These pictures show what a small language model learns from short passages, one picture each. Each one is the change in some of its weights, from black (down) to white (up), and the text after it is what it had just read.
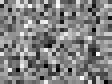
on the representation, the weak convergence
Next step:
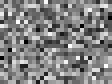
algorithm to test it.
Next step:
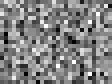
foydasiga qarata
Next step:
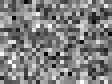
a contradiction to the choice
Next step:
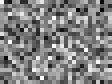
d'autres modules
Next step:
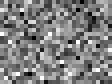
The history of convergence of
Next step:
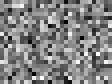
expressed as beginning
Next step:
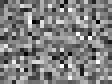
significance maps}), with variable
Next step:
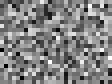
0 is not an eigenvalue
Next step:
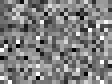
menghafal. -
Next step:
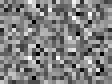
strijd met de
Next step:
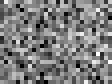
being explored,
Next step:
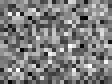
Dr. phil.
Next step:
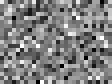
with two rows be
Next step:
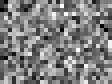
independently drawn from a
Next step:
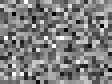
descent, though possible,
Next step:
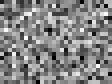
internacionais evidencia
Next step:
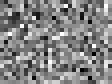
\leq B_j$$ for
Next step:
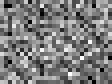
м. (редко до
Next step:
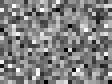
0$. If one were to
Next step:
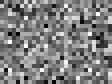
an immediate application of a
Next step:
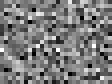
poco sobre la distribución de
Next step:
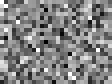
van den Raad van
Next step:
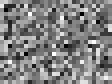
any $\alpha'<d$,
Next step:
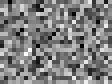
experiments below we used parameters
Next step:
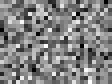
la Fiscalía como
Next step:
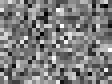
compact subset of $N$, so
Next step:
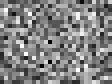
the attractors existing
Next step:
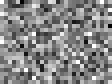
\medskip Let $R =
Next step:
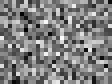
толерантлик –
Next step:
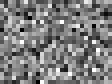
universities not listed
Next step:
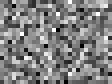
2. ed. Porto
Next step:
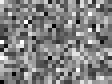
have always the same weight and
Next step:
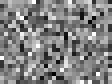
sensación de ahogo
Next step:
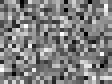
the indices $1\leq
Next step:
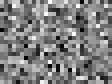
lesa humanidad,
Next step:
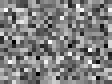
Schonbek, {\emph
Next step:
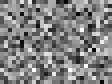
in early detection
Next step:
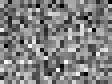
under the Antitrust
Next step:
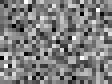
set $\Nc_q$
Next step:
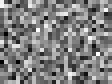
to transform Samarkand
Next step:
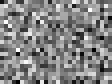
is meestal helder
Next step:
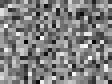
result, $h$ is continuous
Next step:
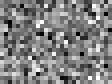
tuzish chizmasini
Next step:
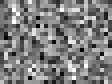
de la advertencia de
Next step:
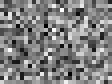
work was supported by the
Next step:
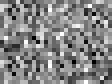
\lambda_2 \leq
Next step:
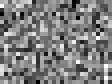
$f$. \smallskip Now,
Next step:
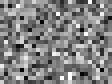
I}$ is made up of
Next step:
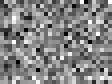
[1]. Однако
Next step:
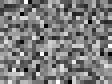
follows. If $k\le
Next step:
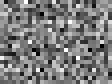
напр., праці
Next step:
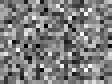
we can check that for all
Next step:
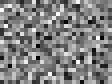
length $\ell(w)$. Since
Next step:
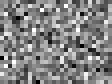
point $\hat{O}$ be
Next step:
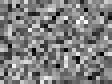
the notion of unstable
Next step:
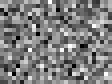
A., Ermatov
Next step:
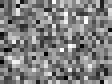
Es preciso tomar
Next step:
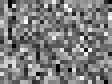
real abelian field, and
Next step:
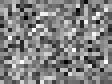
the assembly process.
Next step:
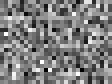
(middle), c)
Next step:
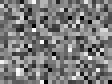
second and fourth) are no
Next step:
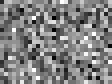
bastante amplo e
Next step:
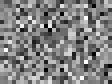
formula (\ref{Ch}) gives
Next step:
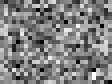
= M.$ According to
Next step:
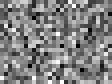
seus produtos:
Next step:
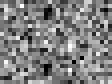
[D2], which in particular
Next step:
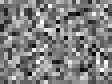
endilikda ular
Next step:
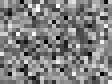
dibangun skema
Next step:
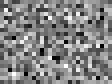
C[z]$ lie in
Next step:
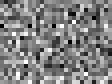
these inequalities we get,
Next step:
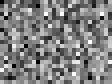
etkin eğitim
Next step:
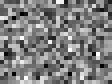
in terms of the symmetric product of
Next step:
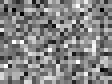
discrete distribution with 4 choices at
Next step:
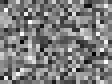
5.5. Our analysis
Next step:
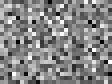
i trajale su sve
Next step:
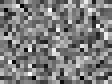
to an entire function of
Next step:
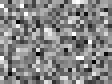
xayotga keng
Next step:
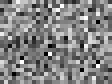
tuning parameter $\lambda$
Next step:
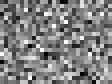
Grace,\,\, The
